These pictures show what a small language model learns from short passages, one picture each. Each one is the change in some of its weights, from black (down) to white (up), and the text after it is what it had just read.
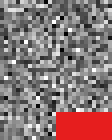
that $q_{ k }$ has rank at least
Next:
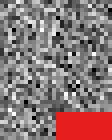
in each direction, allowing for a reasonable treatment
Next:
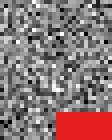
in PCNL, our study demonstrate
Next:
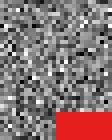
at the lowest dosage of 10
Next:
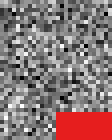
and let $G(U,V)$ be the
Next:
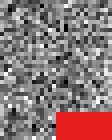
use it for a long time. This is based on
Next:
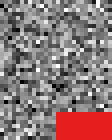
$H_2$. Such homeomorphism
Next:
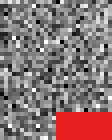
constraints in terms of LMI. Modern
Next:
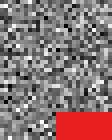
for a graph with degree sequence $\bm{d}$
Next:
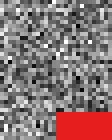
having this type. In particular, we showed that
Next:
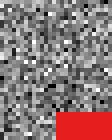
the determinant of this identity matrix written as the product
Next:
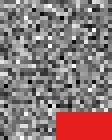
to become a bundle of possibilities, in
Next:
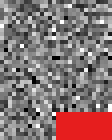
that ITES has a growth rate of
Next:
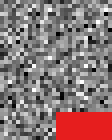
on the findings of this study, the following
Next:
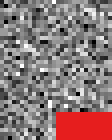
exhibit a high selectivity for
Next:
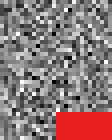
\cite{DiestelGT} for
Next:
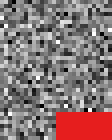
geometrically irreducible generic fiber. There
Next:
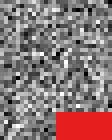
and the virus might actually be extinct
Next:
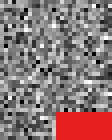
once again that consensus is obtained. Since
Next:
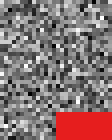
investigated where the variation of conductivity with
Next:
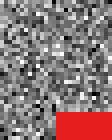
using Pearson Product Moment
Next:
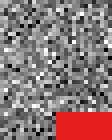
then $$ I(\lambda) \le C_1
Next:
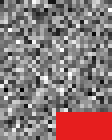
Action, which leads international negotiations
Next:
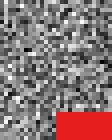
be expected to be boosted. According to
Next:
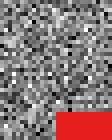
\models A_2 \models \dots
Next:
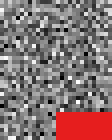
average length of root. All the experiments were conducted
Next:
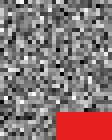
Several of these genera are already known to
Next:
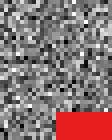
the parameters to be learned and leading to
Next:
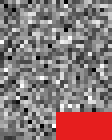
variables. To determine if any are significant. Apart
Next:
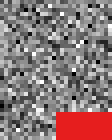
3588086 Annotation: This article
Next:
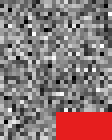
meant for consumption must be potable: free
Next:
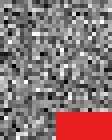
was achieved by keeping the orientation
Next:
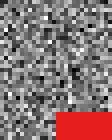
orientation ratio are shown in Table 1.
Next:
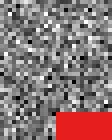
a calendaring approach by first dispersing
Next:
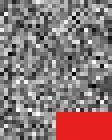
developed economies and emerging countries, and even more
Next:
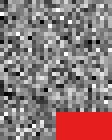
while final codas are retained,
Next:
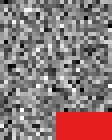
Define $$ \mathfrak{m}=\{\td
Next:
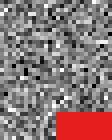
includes uncertainty $p$
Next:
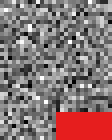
weight. 2. We have determined the degree of influence
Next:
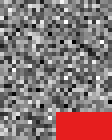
\right)=\emptyset$ because a point of
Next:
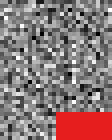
in property and *vata kapha*
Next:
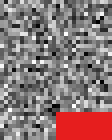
chronic disease risk assessment Harini
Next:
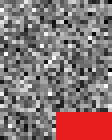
we conclude that $x * (y * (y
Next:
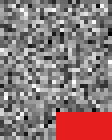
in our area and perhaps also in our
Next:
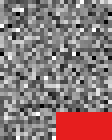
UGB 20.59 and Power
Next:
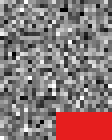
the ^{99m}Tc photopeak
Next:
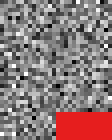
of $\phi$ which is equal to the one of
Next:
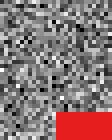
monotonically non-increasing in
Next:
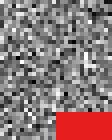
(18)$$ 5) Volume Fraction
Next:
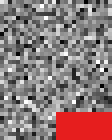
denote a reaction-weighted chemical reaction
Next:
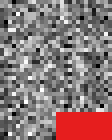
$A$ such that $P\widehat A$
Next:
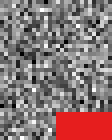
normal bundle can be defined as a section of a suitable
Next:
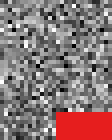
exact sequence (\ref{mapp}), one can write
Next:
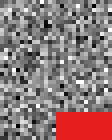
only if $Lf(m) = 0$
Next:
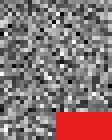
BT_n$. The Thom space of a
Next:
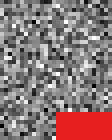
< \infty$ only depending on $m$.
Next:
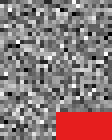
any mixed copper (II)
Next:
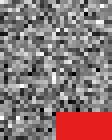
reported Total no of tested sample No.
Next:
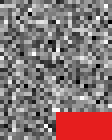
reported numerical error is within a factor of two of
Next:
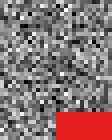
institutions. Additionally, rising
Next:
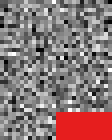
of sexual assault. The Sexual
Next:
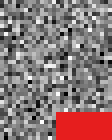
in the strict and clear generalization of achievements
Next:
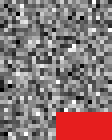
oxamyl or fensulfothion
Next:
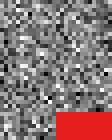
method needs to be proposed to treat this problem.
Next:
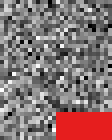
rod so by using a scale divided into
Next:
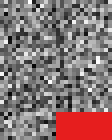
intersects with the proper transform of $D$
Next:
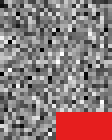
improving the efficiency of MIP solvers
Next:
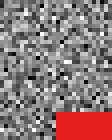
ten years, and no longer observing age
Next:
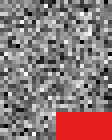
which will not be listed here. As we know
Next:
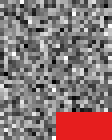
Japan mostly considers and relays
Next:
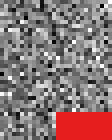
we shall expand $P_2$ and
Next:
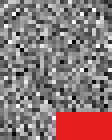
effectiveness of LKPD based on the
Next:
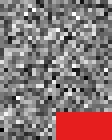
so as to be able to infer the
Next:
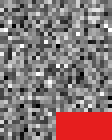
\leq 0. \end{equation}
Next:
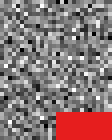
reads about in the scientific literature.
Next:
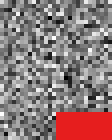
in $\SSet$. Since $\Sp$ is closed
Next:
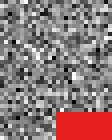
of the transfer function to a single condition number or
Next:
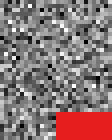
EM algorithm (method No.3) provides
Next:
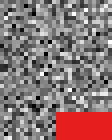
as a significant way of expressing social and
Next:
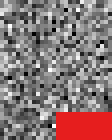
meaning required for social attunement,
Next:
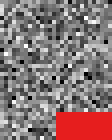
PU Public X R Report,
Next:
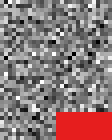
is a collection of i.i.d. random
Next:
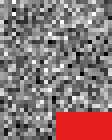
is related to $u$ as follows:
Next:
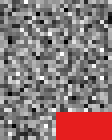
Picard Stacks} We recall
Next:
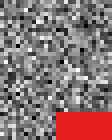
interpretation of user movements, and specialized
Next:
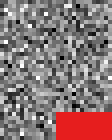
node subsets, as we need to preserve the
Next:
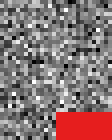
(High-income) Processing information
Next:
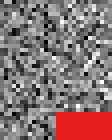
methods to enhance clarity.
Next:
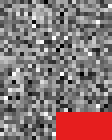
hidden message. The idea was
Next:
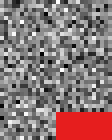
considering the cytotoxicity effect the
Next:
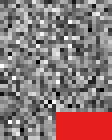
in Table 1. Table 2 are presented in the material
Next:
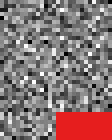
a catalyst for individual career
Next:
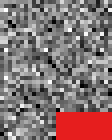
pairs: one with $y$ tending to
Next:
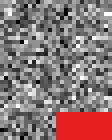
this program offers matching funds for
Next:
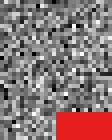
and Kaplan–Meier estimators
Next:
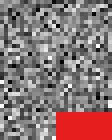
using the user semantic preferences
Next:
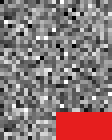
elastic body with a small homogeneous
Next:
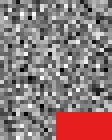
and Informal Education Division and the
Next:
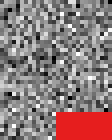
we cannot have $$ |k_V(E)
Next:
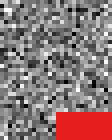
where for $l = 0$ the convention
